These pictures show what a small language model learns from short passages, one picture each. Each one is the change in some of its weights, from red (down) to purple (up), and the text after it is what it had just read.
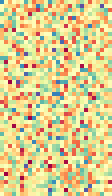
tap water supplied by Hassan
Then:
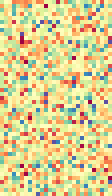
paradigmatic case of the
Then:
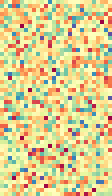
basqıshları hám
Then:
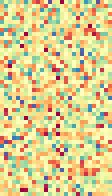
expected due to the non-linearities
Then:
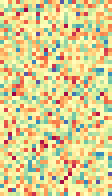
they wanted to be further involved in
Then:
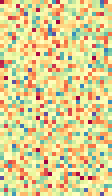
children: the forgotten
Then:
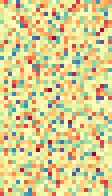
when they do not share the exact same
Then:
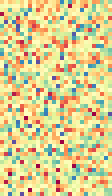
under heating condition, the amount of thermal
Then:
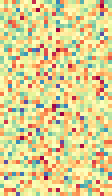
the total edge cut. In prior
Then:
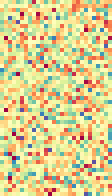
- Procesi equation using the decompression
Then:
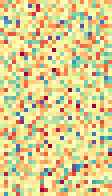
Modélisation et de la
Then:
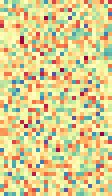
vegetales en estanques
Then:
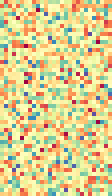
of local actors to embrace,
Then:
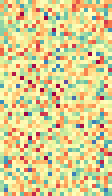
in the different capacity building and knowledge exchange
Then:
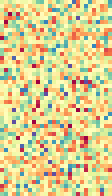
introduced here, namely the matriarchal
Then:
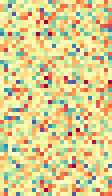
objetivos propuestos por la
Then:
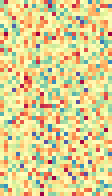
résulte peut être
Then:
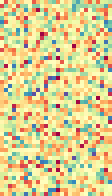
of the system. The basic element includes
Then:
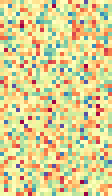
поливу. На основі
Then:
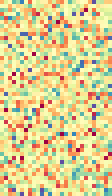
temperature and/or stress level within the range
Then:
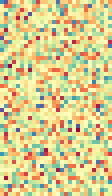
Central Banks Tool of the
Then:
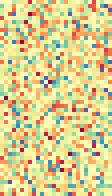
seems to elude the researchers. The search
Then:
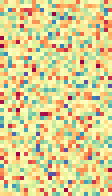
tabiiy va mexanik
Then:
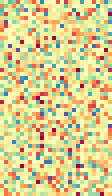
- 5. Revisar rotas de
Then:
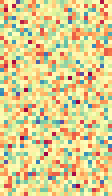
enhances rapidly[26]. Using
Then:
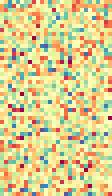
матн, тасвирий
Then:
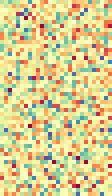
aspects. \textbf{(E)} - 20
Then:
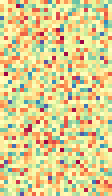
and future 6G services. This paper presents
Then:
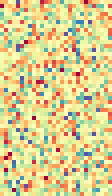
rescue analgesia much later than
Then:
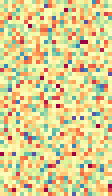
research draw the cultural-intellectual
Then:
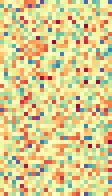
sala de aula com a sua
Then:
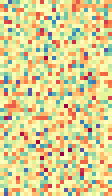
ўрта қумоқ
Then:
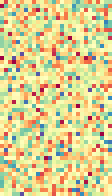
of storage heat flux, in particular when
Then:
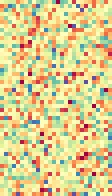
olish jarayonida maxsus pedagogika
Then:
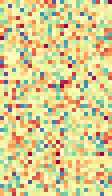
We conclude that the plasma can be
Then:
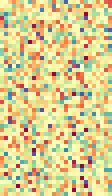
pulsar kicks which relies
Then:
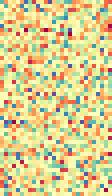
reinforced, and daughters were
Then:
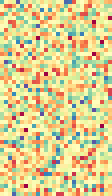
infernal mode (with the
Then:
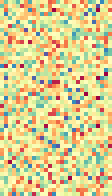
Mole fraction of C ₂₂ -OH
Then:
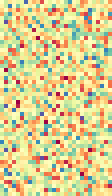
the manual adjudication step described in
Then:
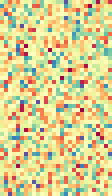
No. Indikator Persentase
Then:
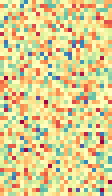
encryption helps in this encryption –decryption
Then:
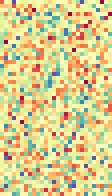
medida (Figari, 2001;
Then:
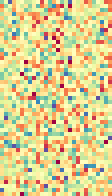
entire document, the proposed approach takes advantage of
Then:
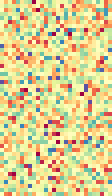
the three kinetic models ranged from 5
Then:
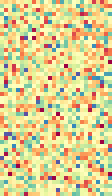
over the original design. 2 Methodology
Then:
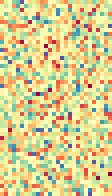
Floss, made separately.
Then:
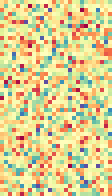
qaratilgan. Shu bois
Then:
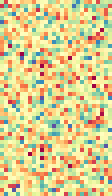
of future teachers` training depends on many
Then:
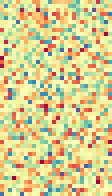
de trabalhos por operários não
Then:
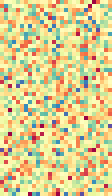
co-condensation of both strands
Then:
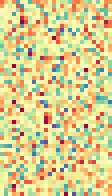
because it would most likely support a set of
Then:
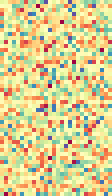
como as mais constantes infecções
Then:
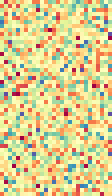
of walls.}. Let
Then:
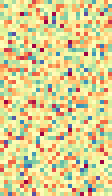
genera *Fraxinus*,
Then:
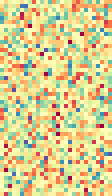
is in agreement with the numerical results. When
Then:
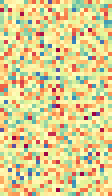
ECHO code. The scheme is quite
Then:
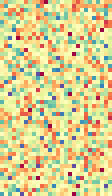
value of $b$ is only moderately
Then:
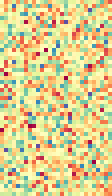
mechanisms, like horizontal cropping of
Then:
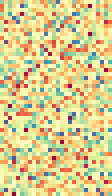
Education 26 Pressure cooking saves
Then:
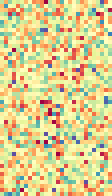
value and are considered to be a special category
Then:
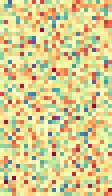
في قوله
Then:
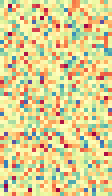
$\checkmark$ \\ \hline
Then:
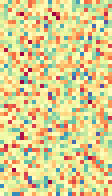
Public Economics, 2020.
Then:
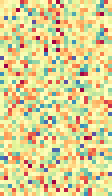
the denominator is the sum of
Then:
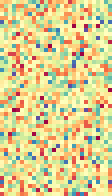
biz bu qahramonlarni
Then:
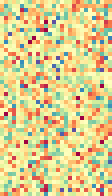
especially in the field of science and technology.
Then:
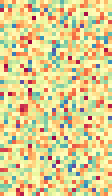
tuman mahalliy budjetidagi
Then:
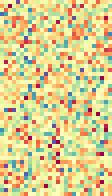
result which is in agreement with the corresponding result
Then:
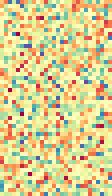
denotes the relative phase. Towards
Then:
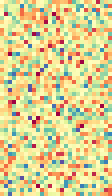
à sua situação de vida, considerando
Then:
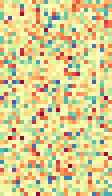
(ii) musical preferences,
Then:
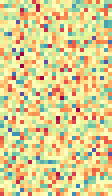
de 3 mil productos.
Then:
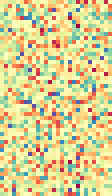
central frequency $f_0$ of the
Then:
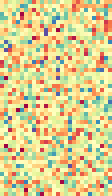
is funded by the Department for Transport
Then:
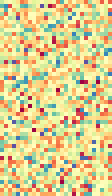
en la sociedad medieval.
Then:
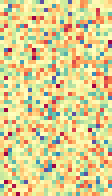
monochromatization of electron
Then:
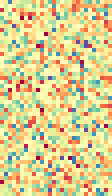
orqali amalga oshiriladi. Natijalar.
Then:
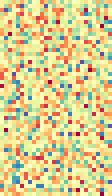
etc.) in partnership with the
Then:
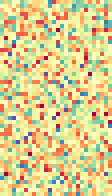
adversely affected by their exposures particularly
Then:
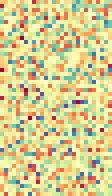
of Bounded Rationality:
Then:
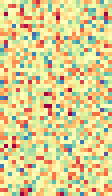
et al. 2020). Assessment of
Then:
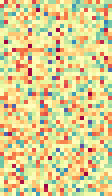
of personnel in the engineering and
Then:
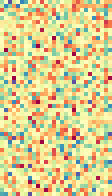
عفونت های
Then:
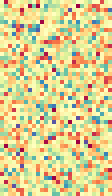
massless Dirac fermions, described by
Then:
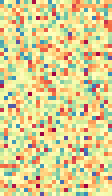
different pulsar geometries, as we
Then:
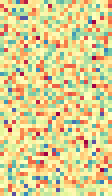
of morality as the basic foundation on
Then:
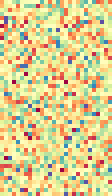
We call these W-BN (with
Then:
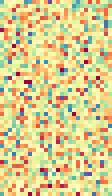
pace with these developments and
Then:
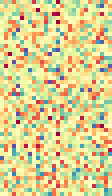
the source terms of the second-order
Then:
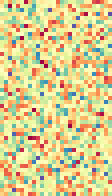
decrease to reach to 2.2 at
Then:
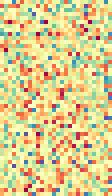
para la medición de la muestra
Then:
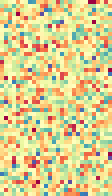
expresión oral de
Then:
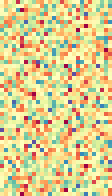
birinchidan, til
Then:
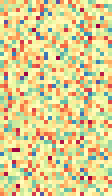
roads to increase road traffic
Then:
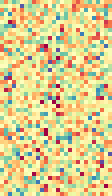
cause an increase in the numbers of
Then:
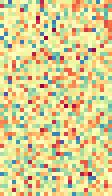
issue of numerical instabilities can be found in
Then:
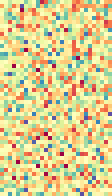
interactions between excitations in neighboring areas of
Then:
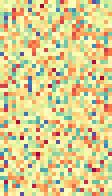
back into limits to growth, despite increased
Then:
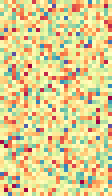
gamers who have honed their
